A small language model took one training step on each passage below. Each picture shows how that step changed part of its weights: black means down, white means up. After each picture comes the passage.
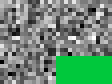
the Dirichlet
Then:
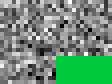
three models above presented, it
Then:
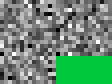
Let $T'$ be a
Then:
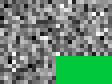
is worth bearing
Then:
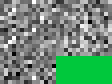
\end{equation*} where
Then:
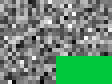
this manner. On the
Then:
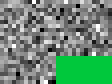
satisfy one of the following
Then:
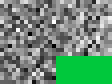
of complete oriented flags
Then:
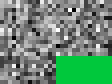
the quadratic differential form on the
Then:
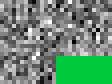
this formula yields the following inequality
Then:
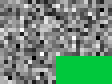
satisfies \begin{equation}
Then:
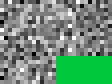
$$ and factors through the
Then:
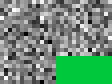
\end{eqnarray} So
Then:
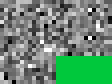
defines intelligence is
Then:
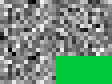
\bigskip \bigskip \noindent
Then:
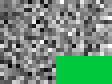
of Tessier
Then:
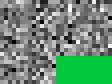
ideals behave as we
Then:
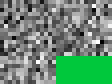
following convolution equation
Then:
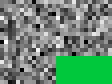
is closed under subobjects
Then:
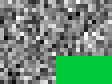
all $n,e
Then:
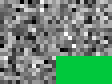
for all $\phi$ and
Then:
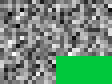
proofs based on the
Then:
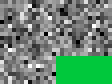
if the above inequality is an
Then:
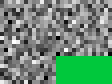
section 2.7 satisfy the
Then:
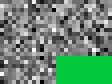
bound and only modify
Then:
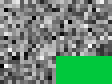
solver) is used in
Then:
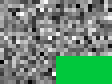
0}$ be generated by the
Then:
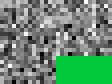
these identities will be useful
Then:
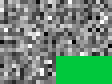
$E$ yields the additional
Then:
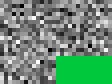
rather than piecewise
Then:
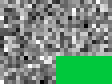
is the expectation of the
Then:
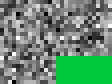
indexing from $1,
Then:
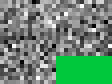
a point $p\in
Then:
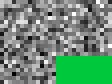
In the same paper, the
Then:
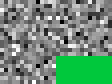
$\Lambda/\Lambda^*$ is
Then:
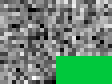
the $\s$-algebra
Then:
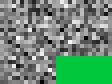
second, we study the space
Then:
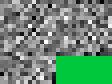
holds (see \cite
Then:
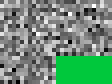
constraints that are required to
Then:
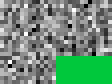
with respect to the basis
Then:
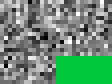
the other hand, we have
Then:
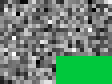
(\lambda) & \cdots
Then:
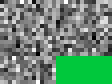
there are two geodesics
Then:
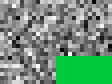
of principal divisors may be
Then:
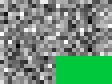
and I have therefore decided
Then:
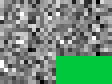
for the convex hull of
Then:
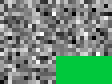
By the terminal lemma
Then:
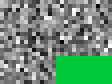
with invariant $-m$ or
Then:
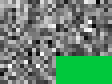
the choice of the subspace
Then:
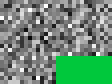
setting for Hilbert spaces (as
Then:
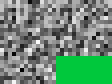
the following lemmas. The
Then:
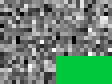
we do not need to assume
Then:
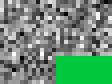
$Q$. Notice that
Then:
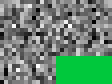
respect to some norm that
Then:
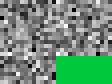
(0,\infty)$ with
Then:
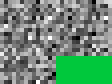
$\Delta_0$ gives
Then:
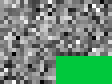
on, as will be seen
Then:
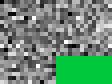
intersection $X$ of two
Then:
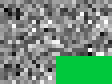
into finitely many locally closed,
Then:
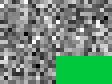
that for a given ${0
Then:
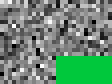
have at most 10 components as
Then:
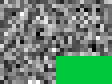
asymptotic statistics \sep
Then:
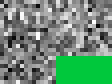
any initial datum in
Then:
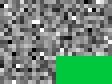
M. Huang,
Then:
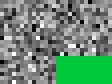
length in oriented graphs,
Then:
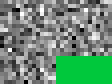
\thanks will become
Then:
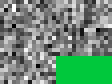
the source term involves
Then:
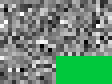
imply GES.
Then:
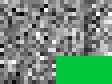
the mobile app can
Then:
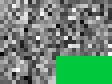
in the second case we
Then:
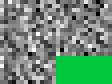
$G$-invariant, so
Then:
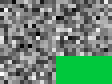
et $v$ des
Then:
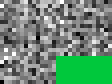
that $R/\lambda
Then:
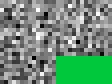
in that order, is
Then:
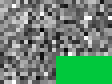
in turn, place a
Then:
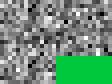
we need the Green's
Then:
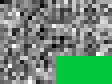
one of the following subgroups
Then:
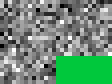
Then $\beta(\alpha)$
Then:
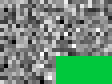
them as being {\em
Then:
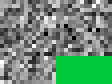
near the coast. Moreover
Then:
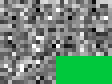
$\tau_n$ if
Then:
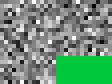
plane (genus 1).
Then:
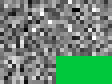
not satisfied and the result depends
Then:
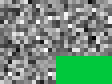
As for proofs, see
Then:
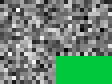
\N $ and a finite
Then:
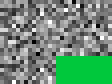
complete graph case, we can
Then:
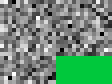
for general differential forms of degree
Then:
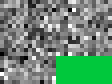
quantifying the rate of
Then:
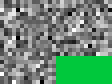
reflections also generated the
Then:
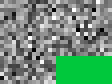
inequalities over cones in
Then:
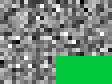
detect the existence of
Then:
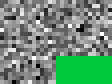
changed \sans
